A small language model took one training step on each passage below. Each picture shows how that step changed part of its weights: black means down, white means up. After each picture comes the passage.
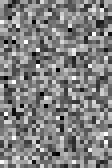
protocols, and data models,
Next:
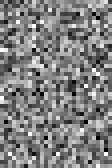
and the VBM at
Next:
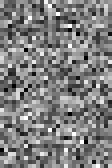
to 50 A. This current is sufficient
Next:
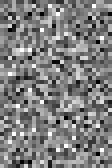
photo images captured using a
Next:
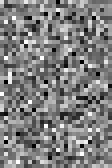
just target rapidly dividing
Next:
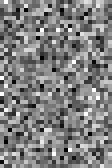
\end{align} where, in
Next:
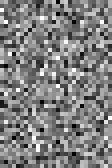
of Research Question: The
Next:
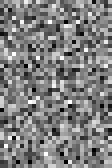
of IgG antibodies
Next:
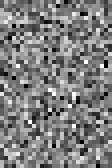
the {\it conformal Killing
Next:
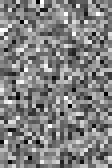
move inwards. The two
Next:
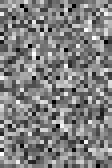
and only if X and Y never
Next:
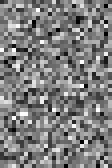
to the parity symmetry along the
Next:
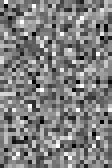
For each empirical potential used,
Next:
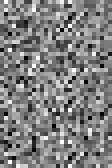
Typical Microwave
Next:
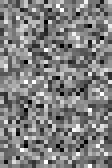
monomial is the monomial
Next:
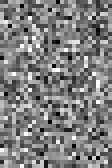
on the Bloch sphere,
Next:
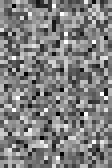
leads to \be {\nabla
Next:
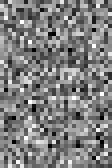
local bioeconomy No
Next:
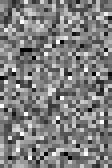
their use in autocatalytic
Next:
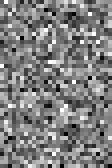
lamented that Nigerian
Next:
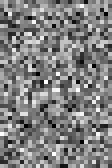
the host to escape critical
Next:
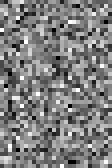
at 12±1°C temperature
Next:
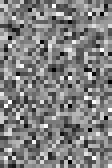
A snippet of the
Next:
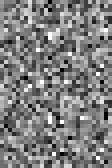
particulate matter TWA
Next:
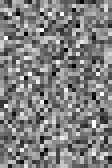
Love: For Prof
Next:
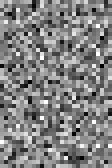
rotational symmetry. In other
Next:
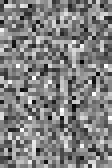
term AI agent means. There is
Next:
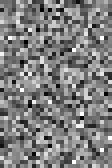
attachments are recommended for significant
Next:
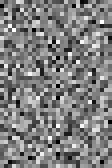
the Celestynów
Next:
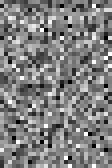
\widehat M$ satisfying
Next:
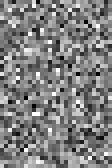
electrons after cooling may be
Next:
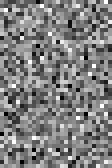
children so as to maintain upper class
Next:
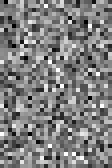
indicating a steady state in
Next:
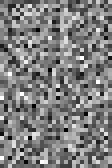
the component separation remains almost
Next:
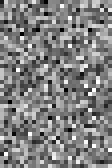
literature on the remittances is still
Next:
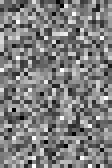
measurement vector (MMV) case
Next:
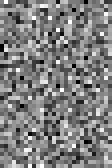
(mm ²) Modulus
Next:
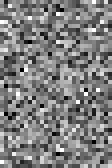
at dynamically predicted offset
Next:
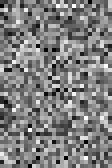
an accuracy of 0.59, which
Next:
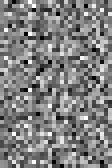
zero-mode solution in the
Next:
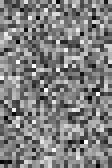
to derive constraints satisfied by
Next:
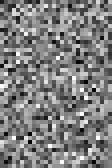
the model for different reasons.
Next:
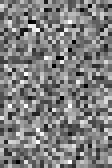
(OQS) is focused
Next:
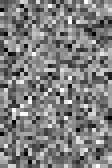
as the shared beliefs
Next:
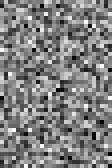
and tidal evolution of massive
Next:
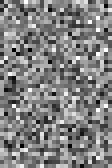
improved robot performance,
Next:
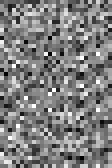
the exact choice of the
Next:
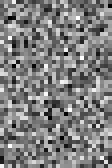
EF for the phase control and the
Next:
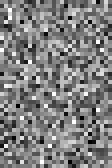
ball center computed in the previous
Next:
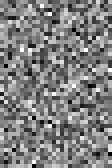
bands characterized by higher strain
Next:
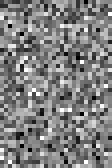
for $B \rightarrow X_s
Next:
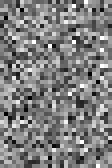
the right-hand side, provides
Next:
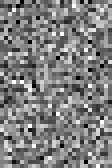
electroweak inflation which
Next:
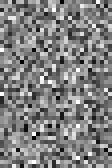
and all b_i are computable
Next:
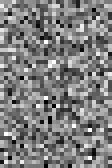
*Cēral*. The difference
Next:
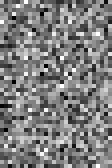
spin. This effect causes the
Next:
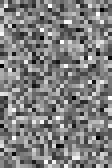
By the martingale property
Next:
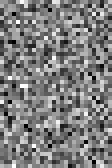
Department, CITY
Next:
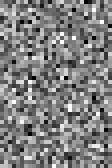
(Fasasi et al.,
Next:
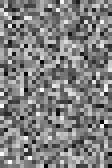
are common, sowing dates
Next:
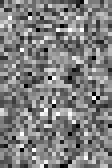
teach toothbrushing
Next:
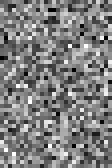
environments. Point
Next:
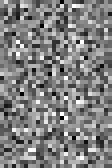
terms of time for model building,
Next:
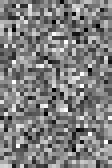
situation with noise and modeled
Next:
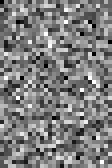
with the t-test.
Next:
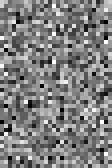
{\Delta \over a^2
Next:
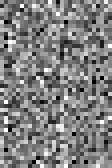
state, \ket{1}, and
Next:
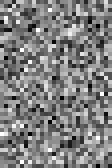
efficient route establishment between a
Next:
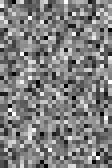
supply chain perspective
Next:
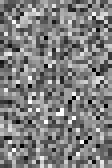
a PhD candidate at the
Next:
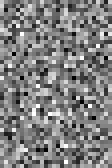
efficiency, fake rate and particle
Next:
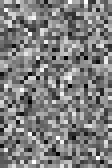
even eliminates lengthy
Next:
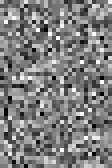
a usual vegetable
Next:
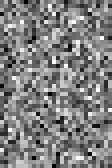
pure gauge theory. To be explicit
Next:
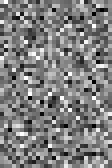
where $\Delta E$ is the change
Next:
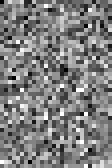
in this paper. For a typical
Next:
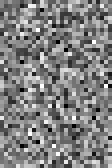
environmental regulatory policies are
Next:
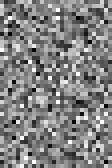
lattice of scattering lengths and these have
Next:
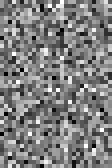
at the network level of Medical
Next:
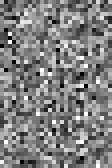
in evaluating the benefits of
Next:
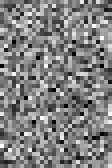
a pilot study.
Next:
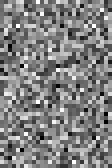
``frequency domain" and is
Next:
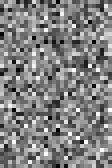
set of the Gaussian mixture graph
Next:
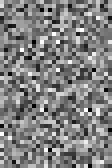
Systems There are a growing range
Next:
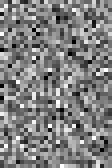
hours and 900 hours.
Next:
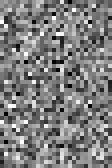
more columnar crystal growth, which
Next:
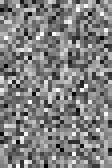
of macro-fungi
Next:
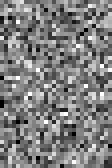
6LoRa, a system to
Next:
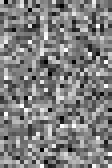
t-value (given
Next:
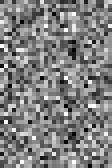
l'auteur a
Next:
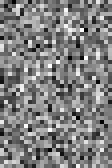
to check if the system remains correct
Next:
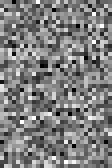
are to identify CSF to
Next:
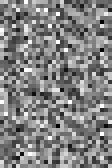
time shown horizontally. It
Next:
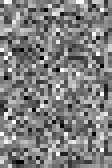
This proves that the extract can
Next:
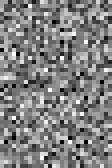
practices in transforming the effects of
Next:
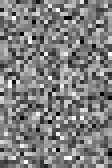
of the soil is not sufficiently
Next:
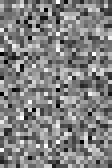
to be valid for itinerant
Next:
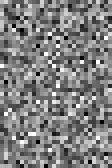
column, there is no notable performance
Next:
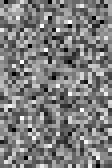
performed the measurements. P.T.
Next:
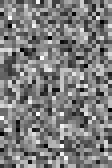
drive and detect the motion
